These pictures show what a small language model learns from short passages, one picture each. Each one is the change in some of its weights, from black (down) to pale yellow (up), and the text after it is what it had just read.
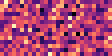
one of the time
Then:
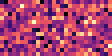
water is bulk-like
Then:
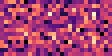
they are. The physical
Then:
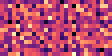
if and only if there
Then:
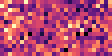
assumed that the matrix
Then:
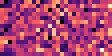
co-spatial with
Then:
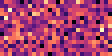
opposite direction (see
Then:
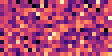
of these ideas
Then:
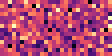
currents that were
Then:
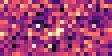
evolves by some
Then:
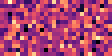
tracing, and almost
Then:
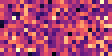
transform of a single
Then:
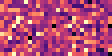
such a way that they
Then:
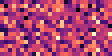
this argument is
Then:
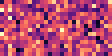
the separation variables $
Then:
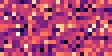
order to have $\langle
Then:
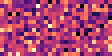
components, in the
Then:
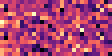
followed by a
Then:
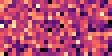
that it is more likely
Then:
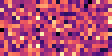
problem in the case when
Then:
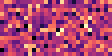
for $\lambda $,
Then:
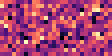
More precisely,
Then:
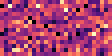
matrix elements for the
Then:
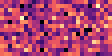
computed at the electron
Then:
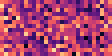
distributed according to an
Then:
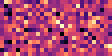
and damping are
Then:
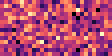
There is an asymmetry
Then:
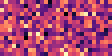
space-time, light
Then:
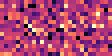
\rightarrow H_0
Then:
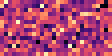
of stacked
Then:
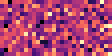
ground state via excitation
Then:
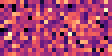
in and willingness
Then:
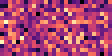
metrics with
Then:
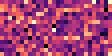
design a multi-level
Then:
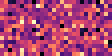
the observed map.
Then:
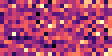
obtained results in most
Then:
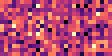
that the results between the
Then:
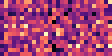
spectra of MW
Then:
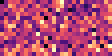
each wind component is
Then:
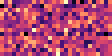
in gingiva
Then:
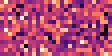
of speaker
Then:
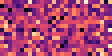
probe beam is
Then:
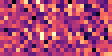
can also be seen with
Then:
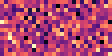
probabilistic representation
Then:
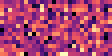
- 5 \approx
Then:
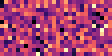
atom, electrons emit
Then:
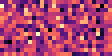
are not localized at
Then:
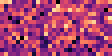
Let $A$ be
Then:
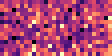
manipulate the
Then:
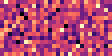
insertion of
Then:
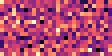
in order to make a
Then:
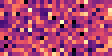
modulation bandwidth;
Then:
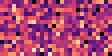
we construct a reduced
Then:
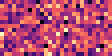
rest represent the pressure
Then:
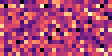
solution displayed in
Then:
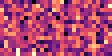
discussed above, this is
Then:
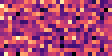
The constant $k$
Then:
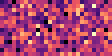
are shown with blue
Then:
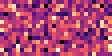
small value consistent with the
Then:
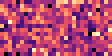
those answers
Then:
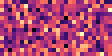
enforcer can
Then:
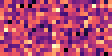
is the sum of the
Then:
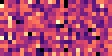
the quantity $1
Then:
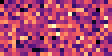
we choose as
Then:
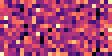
spectrum of its fluctuating
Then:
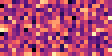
9201 University City
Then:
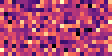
the change in the
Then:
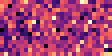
exhibits two superconducting
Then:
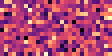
and bandwidth is 2
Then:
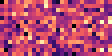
a brief
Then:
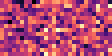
solve the problem
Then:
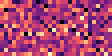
method for computing them
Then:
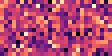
function of the modulation
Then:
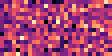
individual TAP and
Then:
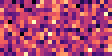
the same. In our
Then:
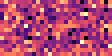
in terms of a
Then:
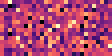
by noticing that
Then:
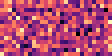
examples in the
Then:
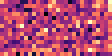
See also the
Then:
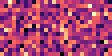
polymer theories.
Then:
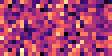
the bunching of
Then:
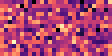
allow the coupling to
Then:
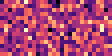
3PM faces
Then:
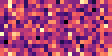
satisfies two normalization
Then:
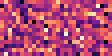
conversations designed
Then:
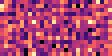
the small gap, the
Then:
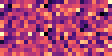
small and insensitive
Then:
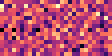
Yet it is not
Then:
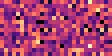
criteria have been
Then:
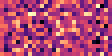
forwarded whereas for
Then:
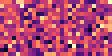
state belongs to
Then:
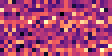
a wide degree of
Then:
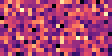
ULX systems.
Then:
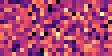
$d \geq
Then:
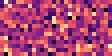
all sites to
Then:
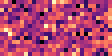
be of the form
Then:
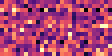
as a fraction of total
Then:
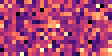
was viewed as
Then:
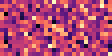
paper presentations at
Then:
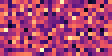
on many-body theory
